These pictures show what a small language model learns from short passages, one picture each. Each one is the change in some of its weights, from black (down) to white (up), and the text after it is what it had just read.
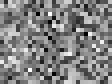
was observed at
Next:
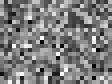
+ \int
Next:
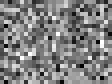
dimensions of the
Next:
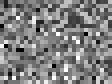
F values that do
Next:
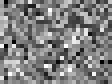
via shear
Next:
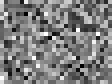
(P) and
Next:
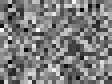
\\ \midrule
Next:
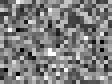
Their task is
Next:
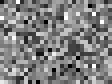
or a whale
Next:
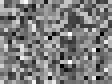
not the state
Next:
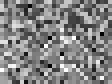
in the type
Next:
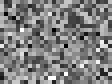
version of the
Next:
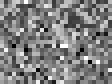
were held,
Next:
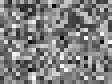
the project.
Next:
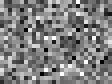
a large number of
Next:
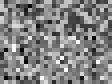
in a private
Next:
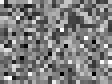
using this service,
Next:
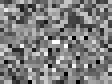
various test conditions.
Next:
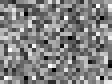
and imaginary
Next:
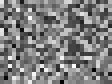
compared with those obtained
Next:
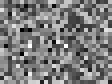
the field is applied
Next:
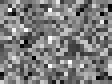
used here: The
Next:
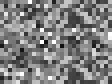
to meet the challenges
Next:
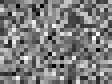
it is not
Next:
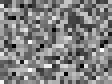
experimental result of weak
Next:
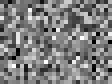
rules and
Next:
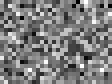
human host)
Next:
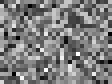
on T.
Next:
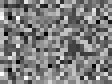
similar procedure, for
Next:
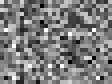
achieves a
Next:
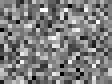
Let $f:
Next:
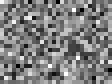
hormone which
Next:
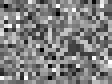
loss to follow
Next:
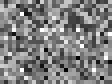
beyond the history
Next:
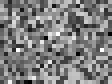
a test methodology
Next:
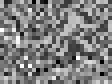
noise reduction,
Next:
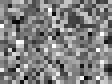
basis. Since the
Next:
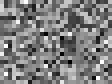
not an important factor
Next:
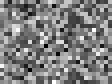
the world market in
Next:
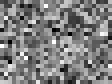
Support of
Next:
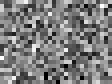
report the first direct
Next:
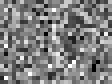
mother corm
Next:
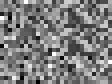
tail of a
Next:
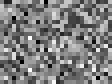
same simulation,
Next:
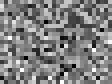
at three different time
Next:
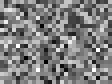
use different neutrino
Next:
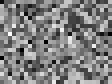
on its construction
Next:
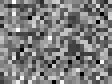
here only the number
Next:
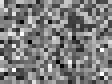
exchange of their
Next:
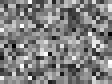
to, respectively,
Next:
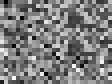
technical details like
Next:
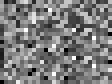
Technical University
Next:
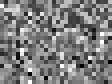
difference of spectral
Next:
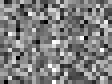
spectral mechanism. The
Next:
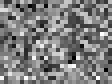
some inference
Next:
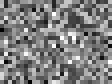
improve science
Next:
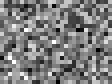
the same as reported
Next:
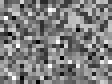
frequency using a
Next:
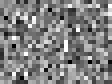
Note that information
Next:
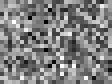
also at the
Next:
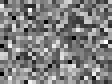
than the weighted
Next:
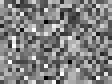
up and down
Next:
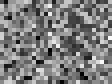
should carry out
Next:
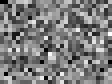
To capture this
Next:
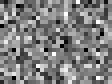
Several times
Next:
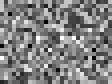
at each time bin
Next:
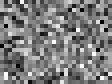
series Configuration
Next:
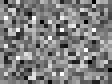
Start Here.
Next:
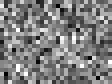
exercises that
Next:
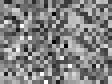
field, by
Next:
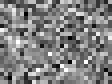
and strong link
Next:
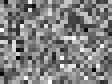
when the variance
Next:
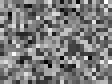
the end of 4
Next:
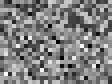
this period, issues
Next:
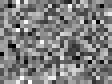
respectively lead to the
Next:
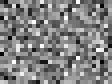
We intend to
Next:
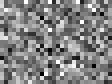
* = significant at
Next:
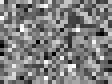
for policy management,
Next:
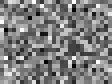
loam in
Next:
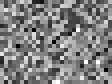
novel mechanism
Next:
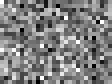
number in a year
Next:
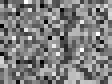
7] and
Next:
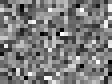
The standard 2D
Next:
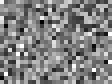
plans. For
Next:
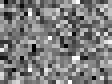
max} =
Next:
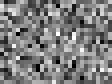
hypotheses is
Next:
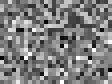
at $\delta =
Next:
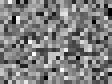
cover many
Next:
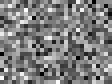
yet prone
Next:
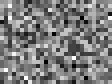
the contractor
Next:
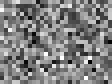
only if the human
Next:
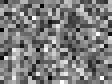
checks on
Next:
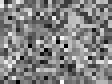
mass energy of 13
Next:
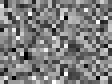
sample case study of
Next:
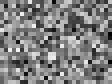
to capture the
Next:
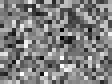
with the delta
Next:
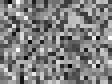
hole, a
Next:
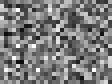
examples where the
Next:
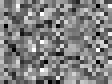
line 18). In
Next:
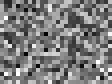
methods to perform the
